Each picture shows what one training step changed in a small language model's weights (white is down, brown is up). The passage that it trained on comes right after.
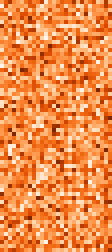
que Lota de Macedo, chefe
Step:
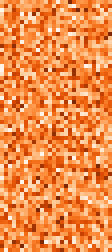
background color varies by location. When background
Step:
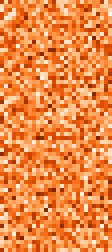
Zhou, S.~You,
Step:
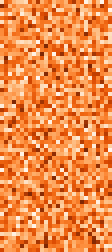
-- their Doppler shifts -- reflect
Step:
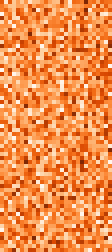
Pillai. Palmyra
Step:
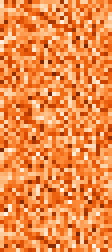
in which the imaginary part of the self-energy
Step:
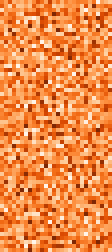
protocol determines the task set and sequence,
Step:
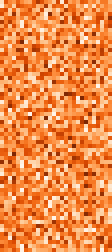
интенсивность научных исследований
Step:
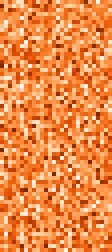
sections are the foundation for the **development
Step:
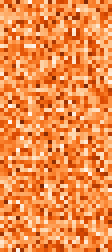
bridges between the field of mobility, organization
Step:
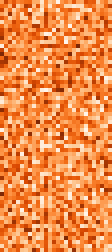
studying the features of decreasing flammability and
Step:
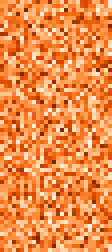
impulsive behavior in children, with low levels of
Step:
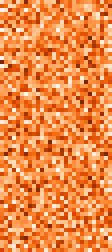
beramiz. Bunda esa harakatlar
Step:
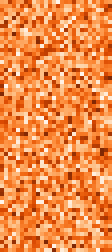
associated to $a=1$. (iii)
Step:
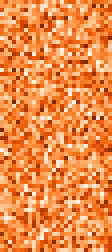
(proportional to the harmonic order) and
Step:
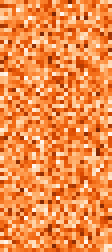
The extension program will only be terminated if it has
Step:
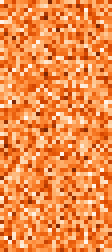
data \cite{finlay2019scaleable}. These
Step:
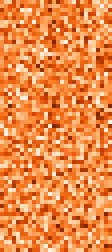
we ran hybrid QCDM simulations in addition to
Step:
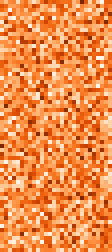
so‘zlashuv uslubida
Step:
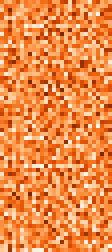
but also focusing on environmental and physiological parameters
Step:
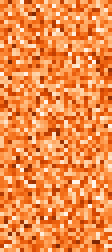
foreign languages. According to the research
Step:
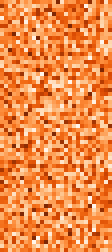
8.63%, respectively compared with the control sample.
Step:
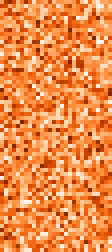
only generates an attendance summary of the
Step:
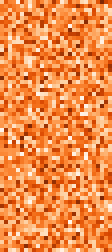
follows that \(\hat{\theta}(T)
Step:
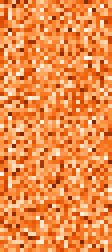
Abstimmung zwischen dem
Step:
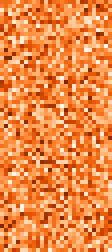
con el sexo opuesto. La
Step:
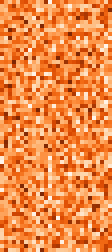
study agreed with the results of (Bingol et
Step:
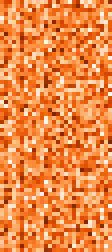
{volume} {60}},\ \bibinfo {pages}
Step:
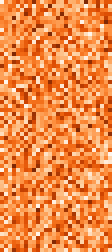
hamda ma‘naviy saviyasini,
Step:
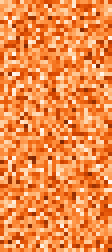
Frazeologizmlarning muayyan
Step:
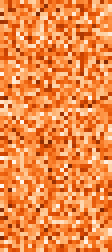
is constructed. Then, we employ a
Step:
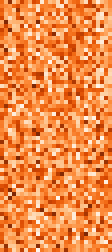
быть разрешены споры,
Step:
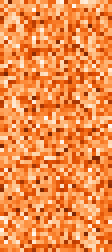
assemblée générale. Le
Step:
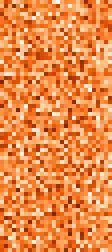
lower for the circular sections. A minimal value can
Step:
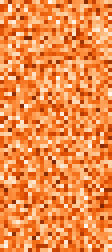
mother, swift responder, whose
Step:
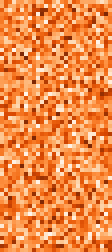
terms proportional to $- E T v^3$ are
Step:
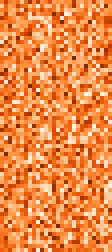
Result and Discussion Atterberg result Table
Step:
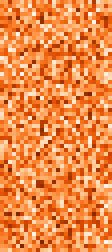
compared to English in business communication. “Clients
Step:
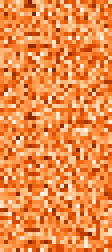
the conditions for the momenta for one component fields in
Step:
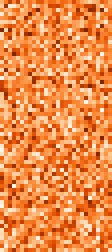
26 - male, Georgia,
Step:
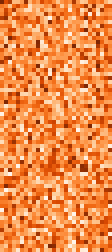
different polyphenols. Total reducing
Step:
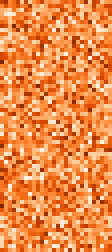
from his mother’s womb, the
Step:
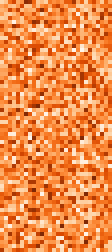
inauguró la Plaza del
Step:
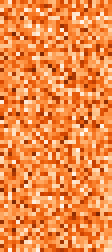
of the serum samples were made as follows
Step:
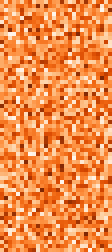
(PSUV) és baloldali
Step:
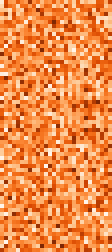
A specific type of torus, obtained by
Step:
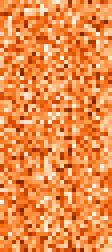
às condições inicial e de
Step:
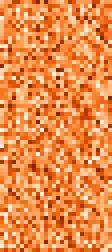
number of these studies found a link between the social
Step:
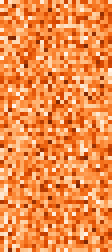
convection is not remarkable. On the other
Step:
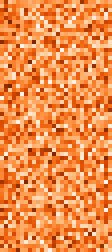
HSPICE simulation model. 3. We further
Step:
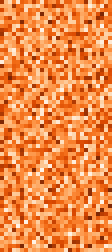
работы в команде 6.
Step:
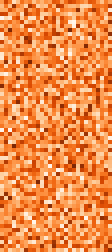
generalised hyperbolic distribution with parameters $\lambda,
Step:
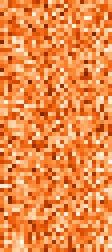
сада, его директор
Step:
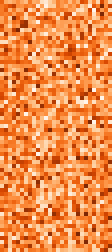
technology of that time. Especially, the process
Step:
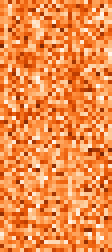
рецидивы, что может
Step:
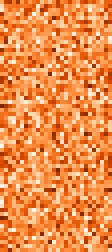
olmasligi, shuningdek,
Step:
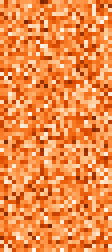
Carga máxima (KN)
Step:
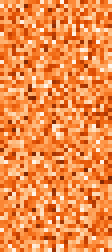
finite bare coupling and the field theory is asymptotically
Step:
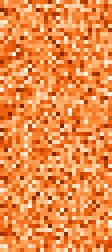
biasing," *2016 IEEE International Conference on
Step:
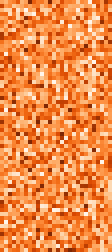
arquitetônicos e espaços
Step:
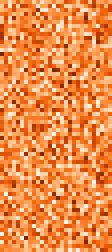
is yet another indication that exciton localization at
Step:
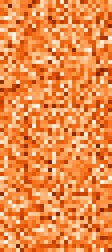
of light $c$, even though his celebrated
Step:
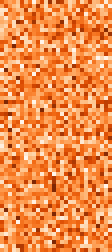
LW radiation biases of the satellite
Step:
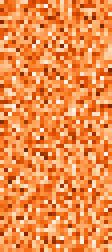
the NLOM microscope in agreement with the
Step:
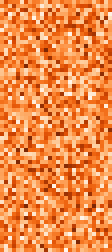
y actitudes, para establecer relaciones
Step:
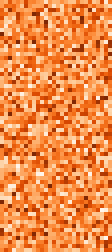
Lahore, Pakistan.
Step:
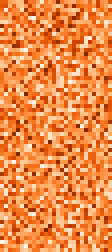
the current paper is theoretical investigation of these
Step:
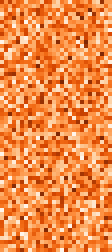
va metall bo'lmagan xom
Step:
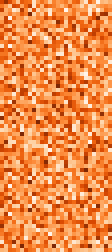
obtained by absorbing the biasing term $\exp
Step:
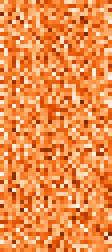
to be an excellent laboratory to address general
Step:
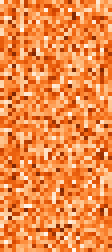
шкідливих чинників та
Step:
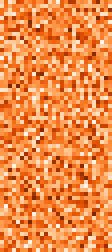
has been achieved in the BMG chamber
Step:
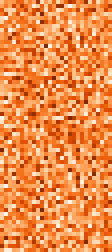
trend of the strength of the line effect with line strength
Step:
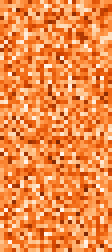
is only specified once $C_{\alpha}$ and
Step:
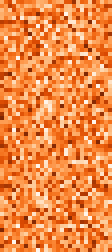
summarized in Tab. S1.
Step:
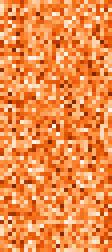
serisinde ise insanlık
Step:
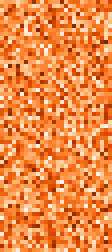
Total VA is based on retinol and
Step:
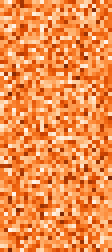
scrutinise them against policy coherence criteria.
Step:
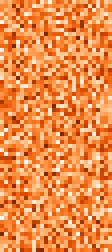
of the Corinto region, the main results are
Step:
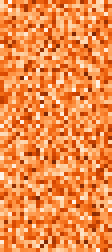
MOT with a total trapping beams power
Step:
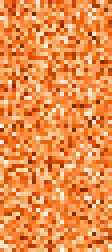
al, (2014). Memoria de los
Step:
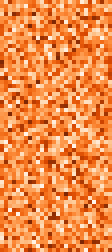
nog dat, aangezien het hier
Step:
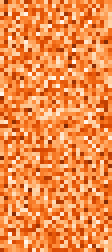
in NBS projects, co-production and
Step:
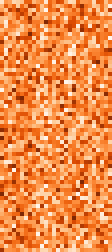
autenticidad de los documentos de la
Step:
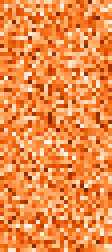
fees[5]. This is also endorsed
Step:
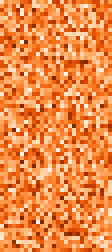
of solar metallicity ($FeH=0$)
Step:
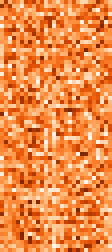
que tem já uma formação de nível de
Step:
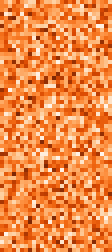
shape and 2-3 nm wide are seen in the
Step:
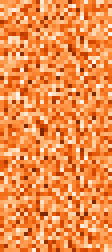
hole into a hard surface where the length of the hole
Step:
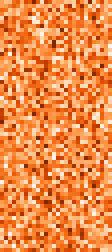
lower court that issued the
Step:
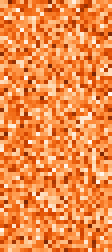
popular. It is power sports that contribute to
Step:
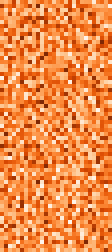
still have a stronger impact on the state correction.
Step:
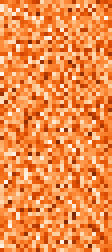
$\psi$ with the potential $W(\psi)$,
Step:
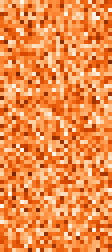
grid files for gluons, as well
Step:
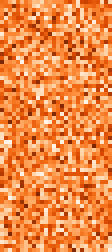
{\em outside} of the closed system Q is explicitly
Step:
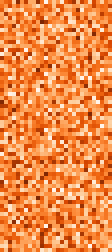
pressure of competition. However, technological progress,
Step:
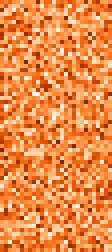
the aversive conditioning carried out during sessions
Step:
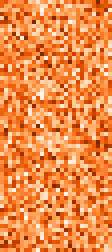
is a translation bounded measure. Thus, we can
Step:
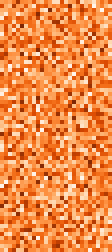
more consistent with each other. Mode A is
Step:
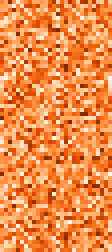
de recherches math\'ematiques,
